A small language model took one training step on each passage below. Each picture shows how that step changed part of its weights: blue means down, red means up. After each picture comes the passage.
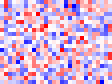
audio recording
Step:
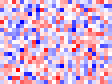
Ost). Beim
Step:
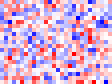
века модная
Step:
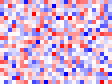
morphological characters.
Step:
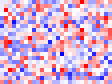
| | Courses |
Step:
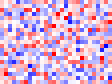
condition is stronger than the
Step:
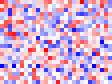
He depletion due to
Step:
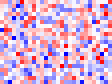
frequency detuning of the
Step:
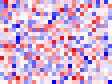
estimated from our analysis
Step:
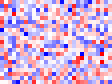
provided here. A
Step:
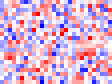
ser adotado para as
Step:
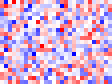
met, as outlined
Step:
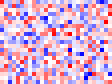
by focusing on the
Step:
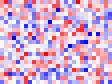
shows the interesting fact that
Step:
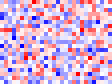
property can include an
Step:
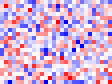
of Agriculture and
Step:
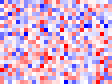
17 and Spring
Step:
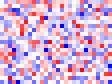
generating the points on
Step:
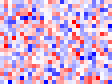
properties of the strange
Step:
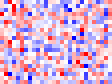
the squares are the
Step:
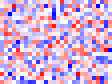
кодує, з
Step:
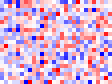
among multiple groups of
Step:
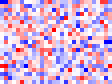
to transmit signals to
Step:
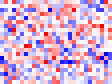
Programme Grant
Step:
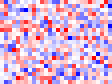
to optimize this training
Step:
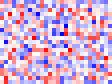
P$, if $a\in
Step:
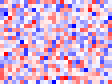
modelled by Equation
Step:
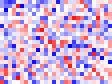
sirvientes se
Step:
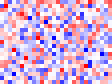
high it becomes a
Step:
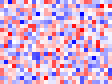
that data can be provided by
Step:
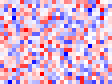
\end{equation} with
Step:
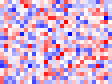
America 57,
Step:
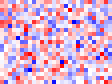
collection are small with the
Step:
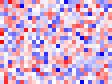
internet móvel,
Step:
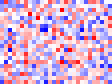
classical taxonomic
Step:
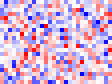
Projetos como os
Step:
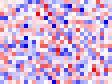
A sensitivity study
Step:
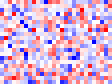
true for galaxy
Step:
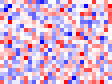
the S/F interface
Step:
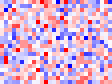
US Hord ym
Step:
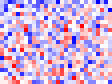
sirt tarkibini
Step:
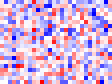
a credibilidade das
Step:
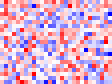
doing little
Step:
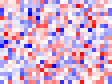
Sciences (PhD),
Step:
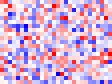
somewhat smaller than that
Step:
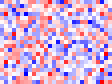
negligible. This
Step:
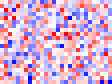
impossible that the
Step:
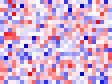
kasb etgani,
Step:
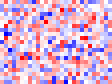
encompasses critical
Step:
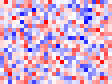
For example, consider a case
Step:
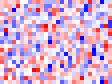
em questão coincide
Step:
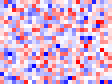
in one execution using
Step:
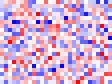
Op. Cit.
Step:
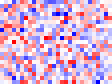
issiq izidan
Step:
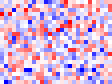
surface contaminants
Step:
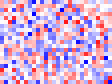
LLMs are able
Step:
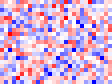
– February
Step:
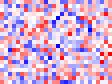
and A. Simon¹
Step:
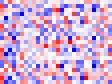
Abstract A key
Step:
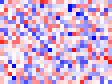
neutrino flux
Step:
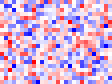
✓ Be
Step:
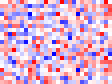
We will use the KPP
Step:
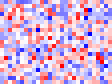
formula for efficiency
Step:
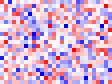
to a combination of
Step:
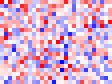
heat $Q$ with a
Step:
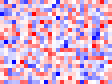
the world educational space
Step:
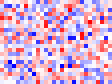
transverse cross-sections
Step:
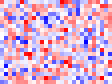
ordering are found to be
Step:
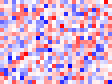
especialmente no
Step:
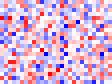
Lorentzian character of
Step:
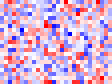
onto the same subspace.}
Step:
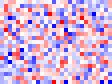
Hamiltonian of
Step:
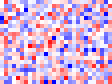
compatibility around
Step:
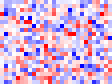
todas as formas de
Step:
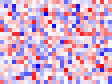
neuróticos en el
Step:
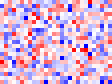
students in the formation of
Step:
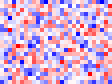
de reconocimiento
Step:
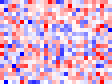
Q-DLTS A
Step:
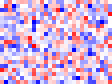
Les niveaux
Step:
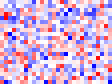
question; however,
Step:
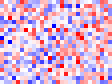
The function $\phi$ plays
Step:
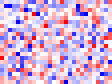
Information Burden
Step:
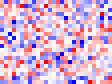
cells are tested.
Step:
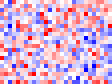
(IaaS). The
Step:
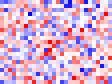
to RME Total
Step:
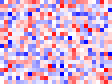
construction that could lead to
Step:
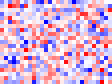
Teaching. –
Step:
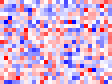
and an average BMI
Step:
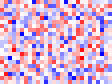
employing the services
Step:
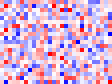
characterized by high material and energy
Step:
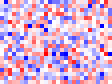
defined by Shantha
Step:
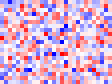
status of internet
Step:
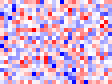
parameters would yield more
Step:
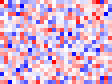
account the spurious
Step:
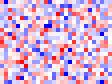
is $j$, the smaller
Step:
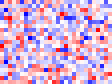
Pesca Um
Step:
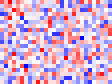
unor părți
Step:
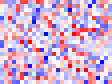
waste products are highly
